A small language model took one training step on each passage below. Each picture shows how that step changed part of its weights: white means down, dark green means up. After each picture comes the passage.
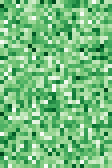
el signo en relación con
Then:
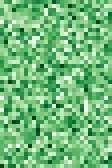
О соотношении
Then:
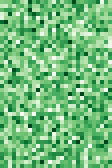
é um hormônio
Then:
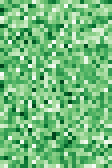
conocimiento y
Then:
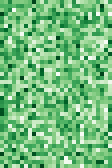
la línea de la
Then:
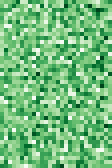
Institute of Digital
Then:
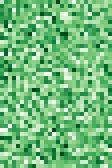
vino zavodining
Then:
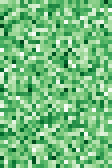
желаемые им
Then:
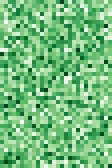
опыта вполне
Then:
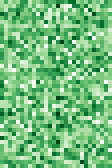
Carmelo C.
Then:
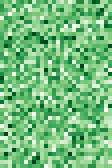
oshirish imkoniyatlari
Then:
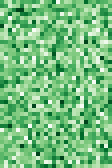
unidades de análise
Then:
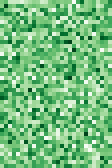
cantando as loas,
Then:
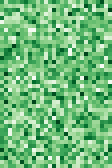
lieu où se
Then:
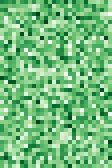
kengroq jalb
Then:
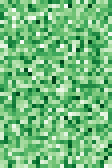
CA es un medio y
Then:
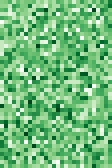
asar bo‘ylab
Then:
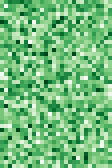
- o caso de
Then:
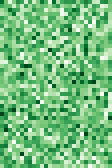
sepenuh hati,
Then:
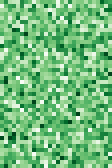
pour les décideurs
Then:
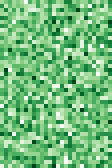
D. Correlation
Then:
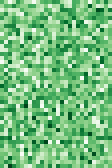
a principal causa
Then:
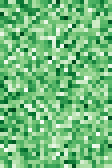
aprende na infância
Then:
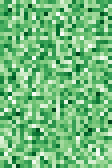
of advertisements is
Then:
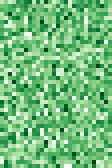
a importância da
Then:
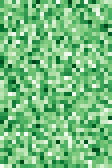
forma como funciona um
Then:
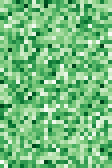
V. Kuhn [et
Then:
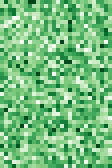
orzu o'ylari
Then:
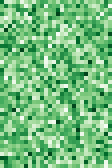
*Histoire de la
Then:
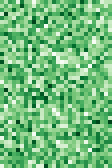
chiqish. 3. Bu
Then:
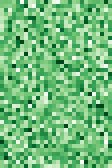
se certificará
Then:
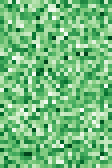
g'oyani ilgari
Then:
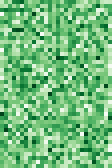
se vieron privados
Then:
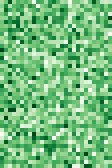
parasitas são
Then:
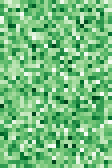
движения, и
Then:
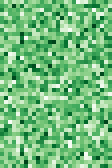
- asosan kovalent
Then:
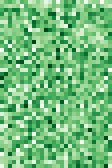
a los lectores una
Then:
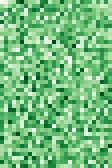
Penelitian ini
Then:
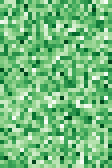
un puzzle,
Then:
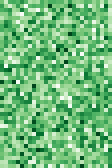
Р. Армітаж
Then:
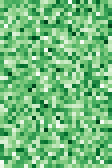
va “O’zbekiston”
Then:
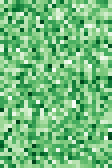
matematice ale
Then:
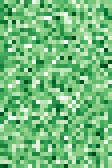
poder vincular el
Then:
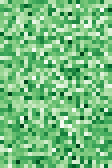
4. Гусаров
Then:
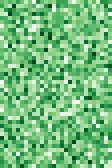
про зону ми не
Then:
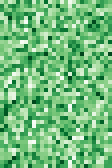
satu atau
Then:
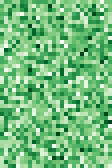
віку до доби
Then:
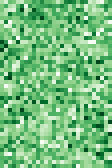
APÓS A
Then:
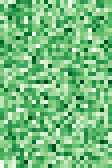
“What Is a
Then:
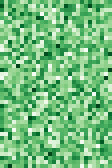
y carga de los
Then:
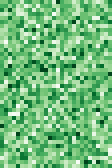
oshirmaslik, individual
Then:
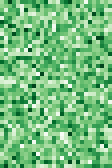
origen animal para
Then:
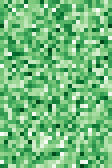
del mondo Per quanto
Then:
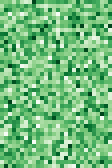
va katta geologik
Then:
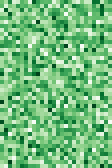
José Roberto
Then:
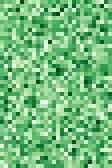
of Inclusive and
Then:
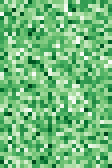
и возможность
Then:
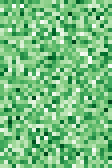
biz teplovoz
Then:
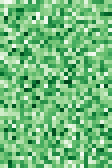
Crop Science*
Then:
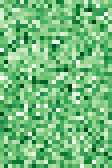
sohasidagi yangi
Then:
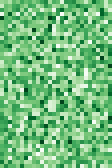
mos keladi: -
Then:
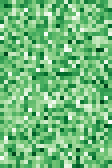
Inne szacunki
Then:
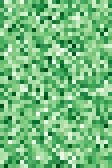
davlatlar ta’lim
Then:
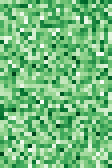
influyen en la
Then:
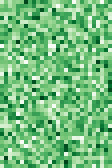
términos de las
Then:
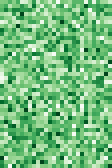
de estudo que mais se
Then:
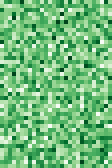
los archivos de la
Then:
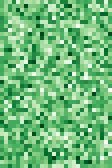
portretida o'z
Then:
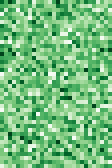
Santos, C.
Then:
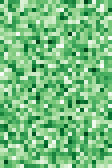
dari daun salam
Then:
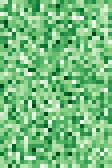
convesso sono
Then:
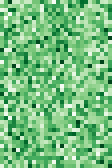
конкурсами в
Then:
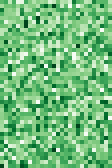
intellekt talabaning
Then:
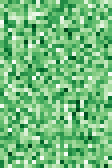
примере рассказа
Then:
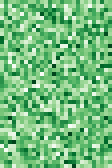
engaja-se na
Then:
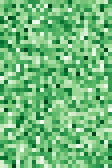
trabalho tem como
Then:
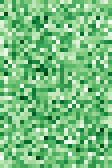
chiqish, mustaqil
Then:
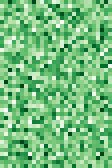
Journal of Scholarly
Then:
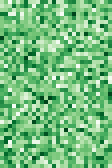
ammonization of
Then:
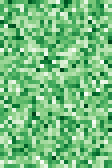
balki o‘zbek
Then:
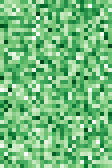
avaliados os principais
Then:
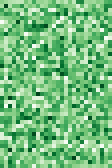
...Y ambas
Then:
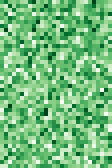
його поширення на
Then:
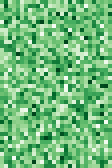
general encontrada del
